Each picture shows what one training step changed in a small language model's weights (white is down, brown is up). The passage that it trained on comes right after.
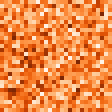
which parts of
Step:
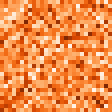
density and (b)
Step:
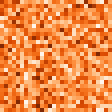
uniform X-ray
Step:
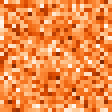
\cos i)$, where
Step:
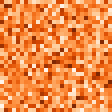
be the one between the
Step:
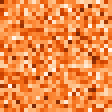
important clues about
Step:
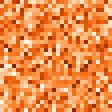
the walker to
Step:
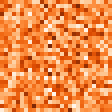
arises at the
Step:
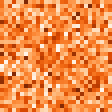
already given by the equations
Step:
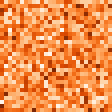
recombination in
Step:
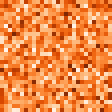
allows us to obtain
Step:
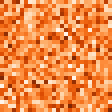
the deviation from the
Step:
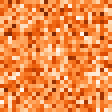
Furthermore, the
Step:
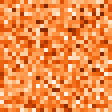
order to specify the
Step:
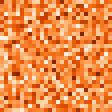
similar distribution of the
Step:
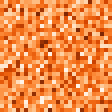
mode part of this
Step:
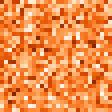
the more traditional question
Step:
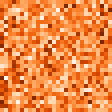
channel readout was
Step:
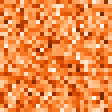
neutron pairing gap
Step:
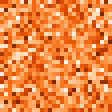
resulting in distinct
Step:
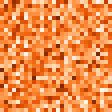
create a set of
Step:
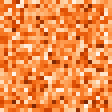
all windows with
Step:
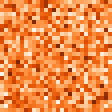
a process zone in
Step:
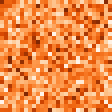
spin-$S$ particles
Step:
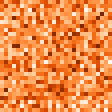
redshifts of order
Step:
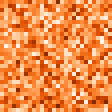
decomposition initiates
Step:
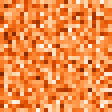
made to create the
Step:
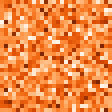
A. van
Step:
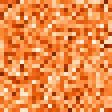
resonance modes to quantum
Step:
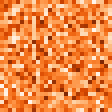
testable prediction for the
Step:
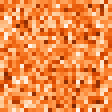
center of mass for the
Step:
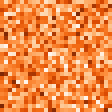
might be useful for the
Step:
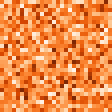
any type of galaxy or
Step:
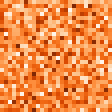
to verify the accuracy
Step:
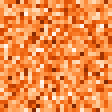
relations (cf.
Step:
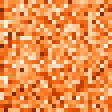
paper, we consider a
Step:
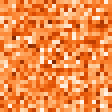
\ee admits
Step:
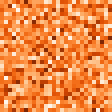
(which is a
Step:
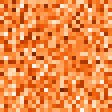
infinitely many
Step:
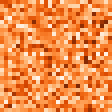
This will more than
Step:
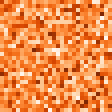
historical wind speed
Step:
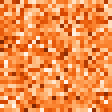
the cruel
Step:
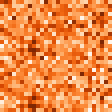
In fact, the
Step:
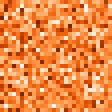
multiple specialized devices
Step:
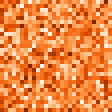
different regimes. In
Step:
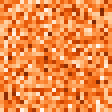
limit $m_s
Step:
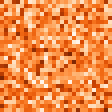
the region where these
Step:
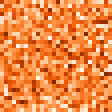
MC methods to
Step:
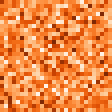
theoretical prediction, but as
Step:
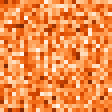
applied field as well as
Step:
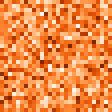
of the imposed density
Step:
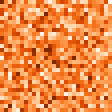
indeed large,
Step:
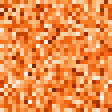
transitions between states of
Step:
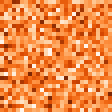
curtailment of
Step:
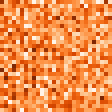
a set that covers
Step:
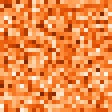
Measurements with different
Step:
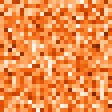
these boxes can
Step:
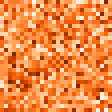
ChQSM (the
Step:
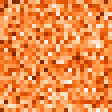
peak ramp of the
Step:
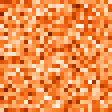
on mobile
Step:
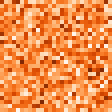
the emitted
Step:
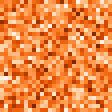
correct and incorrect
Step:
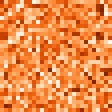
$\eta$ phase
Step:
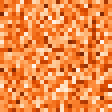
motivate us to
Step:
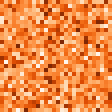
H. Lee,
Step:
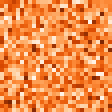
motion and whether it depends
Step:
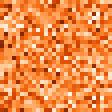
Note that we have also
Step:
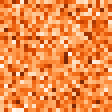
expansion of the integrand
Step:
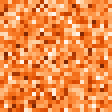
quark h, and allows
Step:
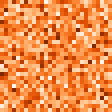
in the metric variables
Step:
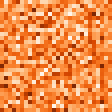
such integrable systems is
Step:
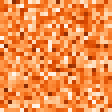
both yielding a total
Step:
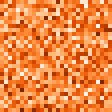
group were eliminated
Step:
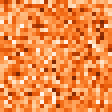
The organization of
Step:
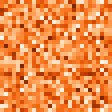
object in IC
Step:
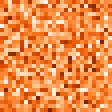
profound increase in
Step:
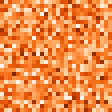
of six open
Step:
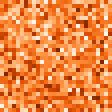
with the TESS
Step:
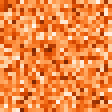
energy scales. A large
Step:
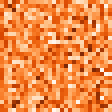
transformed to the
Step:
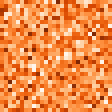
is represented by
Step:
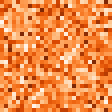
C, represented by
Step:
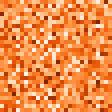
gains a
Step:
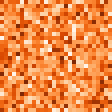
given the bosonic
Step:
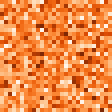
torus. In Figure
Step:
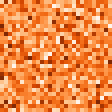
reduce the ratio between the
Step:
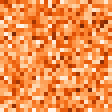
This was explained in
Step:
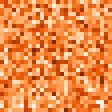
microcell layers and
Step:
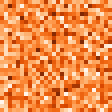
helped to find
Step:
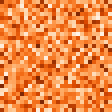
coming decades
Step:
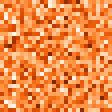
than avoiding suggestions
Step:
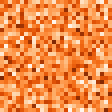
converge on the point
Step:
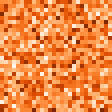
depicted in
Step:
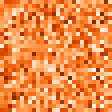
proposed scheme in
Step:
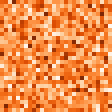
coefficient between $E$
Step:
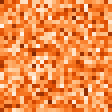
resolving power and
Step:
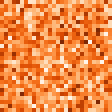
the atomic HF
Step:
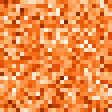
enhance the sensitivity
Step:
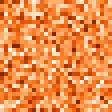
knowledge of the dynamics of
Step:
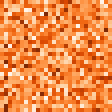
of three candidates:
